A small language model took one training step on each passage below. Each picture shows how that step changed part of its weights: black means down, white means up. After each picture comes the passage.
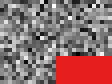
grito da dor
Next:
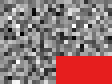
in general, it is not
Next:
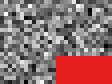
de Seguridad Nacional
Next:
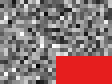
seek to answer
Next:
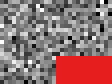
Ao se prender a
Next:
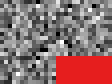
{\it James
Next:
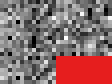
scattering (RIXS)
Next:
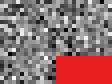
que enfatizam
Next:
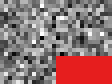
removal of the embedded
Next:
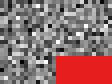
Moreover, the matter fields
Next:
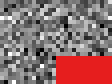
capacitances of resonators
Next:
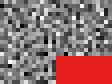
\cr 0 & \dots
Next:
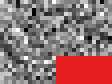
doktori, (DSc)
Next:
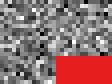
encontrados e
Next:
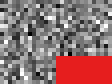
когда стоит
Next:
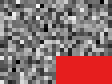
impact to improve school
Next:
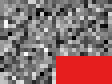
the parathyroid
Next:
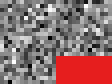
satu Prabowo
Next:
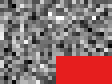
tasks on edge servers.
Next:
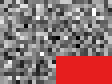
as in a series of complex
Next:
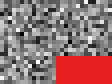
an opportunity to
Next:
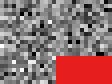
hemos venido
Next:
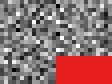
концепт чи
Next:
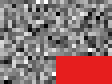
far field. The constant
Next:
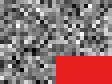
work have been performed expanding
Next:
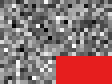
courses. It is
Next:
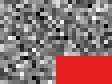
bir süreçtir ve
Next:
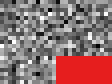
evaziga yuzaga
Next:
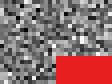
secara klasikal
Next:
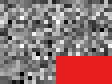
by the surface tension
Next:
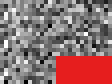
fingerprinting with
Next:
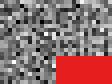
второй половине
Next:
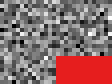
all four datasets nearly
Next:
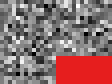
Shu bilan birga,
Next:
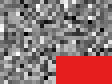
abordagem representa uma
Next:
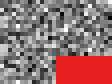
present the criteria for CP
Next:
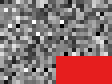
darslardan farqli
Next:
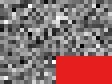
within reconnection sites,
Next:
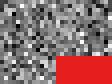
of Linguistics /
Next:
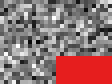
a pointwise behavior can change
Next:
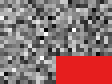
kamaytiradi. Bu
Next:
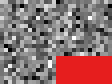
bilan yagona tizimga
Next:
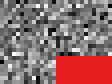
Here, two cases should be
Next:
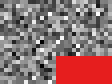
have probed whether active
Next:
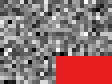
$\gamma$ are positive
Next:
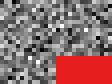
kichik guruhida
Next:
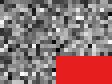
of the Institute of Physics
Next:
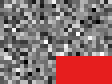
kuchaytirish talab
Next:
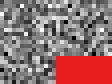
it will be necessary for the
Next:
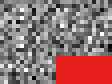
in the system separated by
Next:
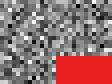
sowohl von
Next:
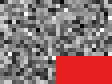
and *d*- symmetry
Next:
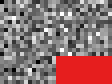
be evaluated on the perturbations
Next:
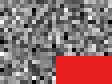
time. The statistical error in
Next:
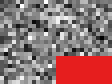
probe energy were performed at
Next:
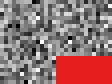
dirhams, avec une
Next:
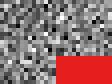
identically zero in the absence
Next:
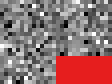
visible (and similarly makes
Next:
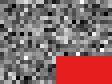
yang Berhadapan dengan
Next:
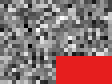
dependence of PDFs and
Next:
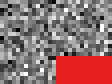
de la solution Chorus
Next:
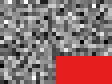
define the ground truth output
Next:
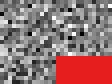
the second column, the
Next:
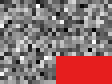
of view and, with an
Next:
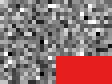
y modificó partes
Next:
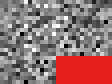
заключается в
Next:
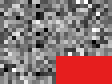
genannt wird.
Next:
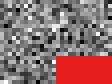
kunlik isitma
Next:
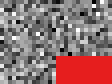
the photometric observations on
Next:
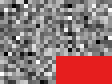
são muito importantes para
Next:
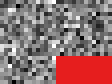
compte ou non la surface
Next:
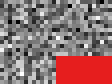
only reference to the examination
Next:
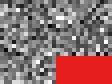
circumstances there is
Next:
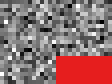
um fator presente no
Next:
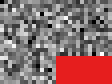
composite operators for overlap
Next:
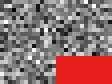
dos dados seja
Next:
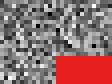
We solve the equation for the
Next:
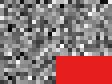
como um instrumento para
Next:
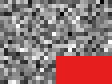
effectifs sont de
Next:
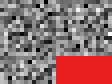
the narration, the
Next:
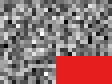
on the details of its specific
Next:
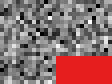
Biologic & General
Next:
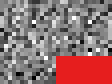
CP. The CP was defined
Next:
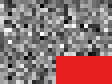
on regimes of the
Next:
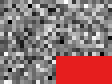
is a chemical potential and
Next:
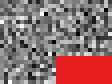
these magnetic textures,
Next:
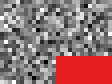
extensions the MSSM
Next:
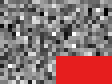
le Nigéria,
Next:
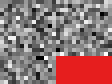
The beamsplitters in the
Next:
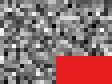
results are found for the
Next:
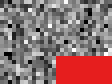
D_J &\approx
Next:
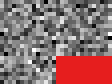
equations to compute the control
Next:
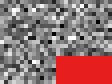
agreement with the experimental information is
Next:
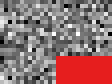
the precision estimates, but
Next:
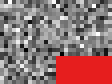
everywhere by redefining
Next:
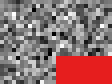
resulting documents for indications
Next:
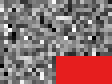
cometido con la
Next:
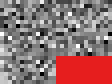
know the inclination,
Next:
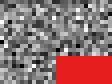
of the masses of galaxies out
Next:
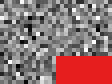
*Наука і
